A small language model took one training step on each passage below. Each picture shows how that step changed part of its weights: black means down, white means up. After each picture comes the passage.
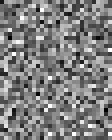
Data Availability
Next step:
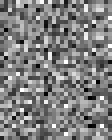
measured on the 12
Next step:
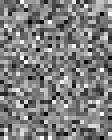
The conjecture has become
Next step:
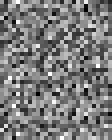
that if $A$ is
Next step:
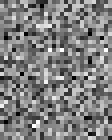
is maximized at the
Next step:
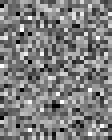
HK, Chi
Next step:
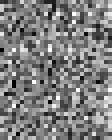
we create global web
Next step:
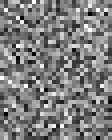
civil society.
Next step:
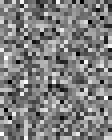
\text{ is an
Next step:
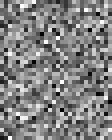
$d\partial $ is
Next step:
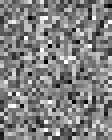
means to empower her
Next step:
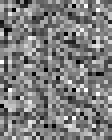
collectively contribute
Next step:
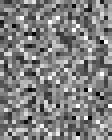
resemblance which
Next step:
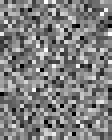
generated from Model
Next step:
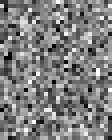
collapse of)
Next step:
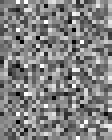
once before integration.
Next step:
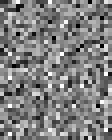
$x=m$ and
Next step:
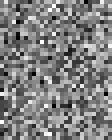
movements, international
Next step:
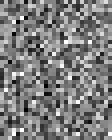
in policymaking - The
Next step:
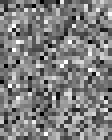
elementary tensor in
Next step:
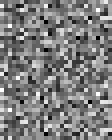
D \subset M \ |
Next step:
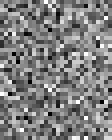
a normative
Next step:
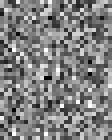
possible to carry out
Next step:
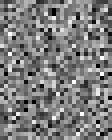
assumption $\phi(t)$
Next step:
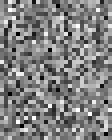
homomorphism $ Spec \,
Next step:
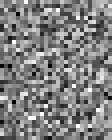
are trivial. Therefore, using
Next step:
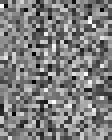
consequence of this fact is
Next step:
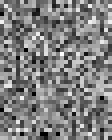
the same car for 2 years
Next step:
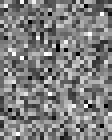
The search term is based
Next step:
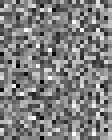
produce a single plan that
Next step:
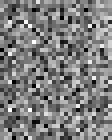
information on author keyword
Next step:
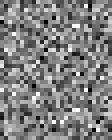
family and troubles
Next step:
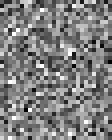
turn right, choosing
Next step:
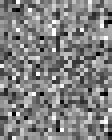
underlying mechanisms of
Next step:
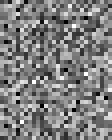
the existence and the regularity
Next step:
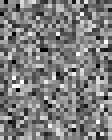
for $edge \in
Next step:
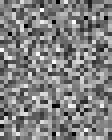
an increased likelihood,
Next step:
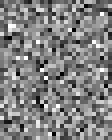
: 1. The stability constant
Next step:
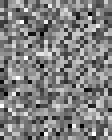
is considerable. The number
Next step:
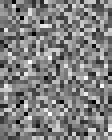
shared by both
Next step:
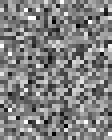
\leq v \leq
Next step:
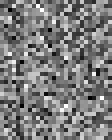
figure, the four
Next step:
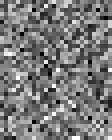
Dirichlet on
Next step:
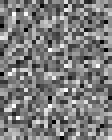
Active power is restored
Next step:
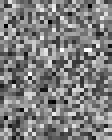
and flipped
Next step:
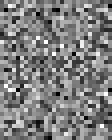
the following estimate holds: $$
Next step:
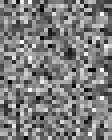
the insight of classical techniques
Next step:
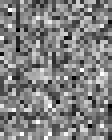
the phase plane shows
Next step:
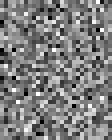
space of countable spread
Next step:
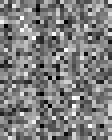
support of the data generating
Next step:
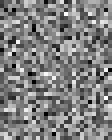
shows that compound
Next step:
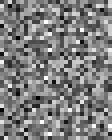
important natural resource required for
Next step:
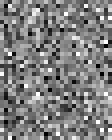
r_k \le
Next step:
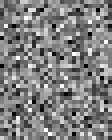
of TrCs.
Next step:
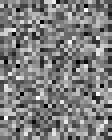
have gathered all
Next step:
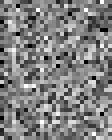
may become opaque
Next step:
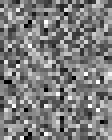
equipment network devices. One
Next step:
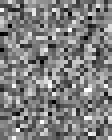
is faithful and
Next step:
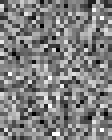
quantitative traits were
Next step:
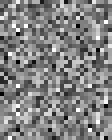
$s\neq t
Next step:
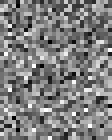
a result of the effect of
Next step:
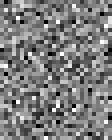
Claim 3.} Let
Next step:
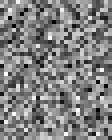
that this is going to
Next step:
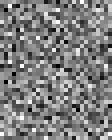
\begin{pmatrix} 1
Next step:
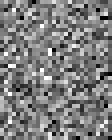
² Rede
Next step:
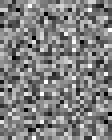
including their ability to
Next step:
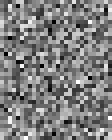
\left( \frac{
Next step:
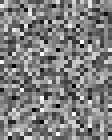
they are incorporated
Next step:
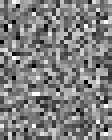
for arbitrary $n$
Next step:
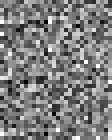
using Cronbach's
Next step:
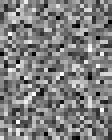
of Practice.
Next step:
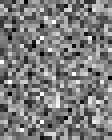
Control subjects
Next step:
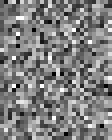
in the design and conduct of
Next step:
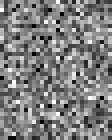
element of the inverse matrix
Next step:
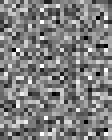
well as $(ii)$. We
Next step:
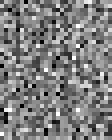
the limit at $\mu =
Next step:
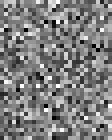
The flame shape
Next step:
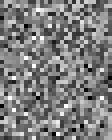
minors of the matrix,
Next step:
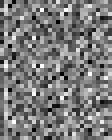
In medical imaging,
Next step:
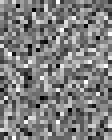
a finite morphism). But if
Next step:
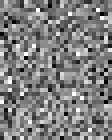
\supset E_1
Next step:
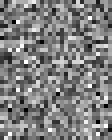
do not require $Y$
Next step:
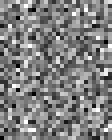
all $1\leq i
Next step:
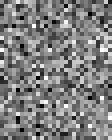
necessary, for the sake
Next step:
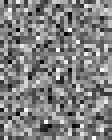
through an extensive process
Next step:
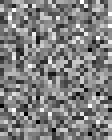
and Certification
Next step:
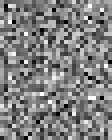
proof is given at the end
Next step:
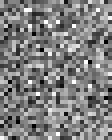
both immature stages
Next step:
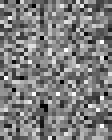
the study was 25
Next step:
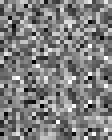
participants does not seem to
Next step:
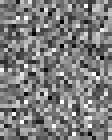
shadow of the
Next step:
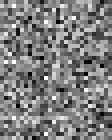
a generalization is the
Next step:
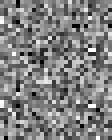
is expected (to be a
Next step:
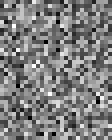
years as a senior
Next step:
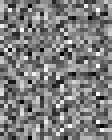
each ESM. The
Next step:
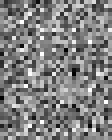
excluded either. As
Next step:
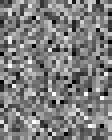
advances and the impact
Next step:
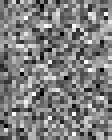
of the arrow is
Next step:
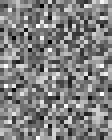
It is visible that the
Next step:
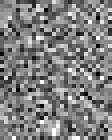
sensor configuration
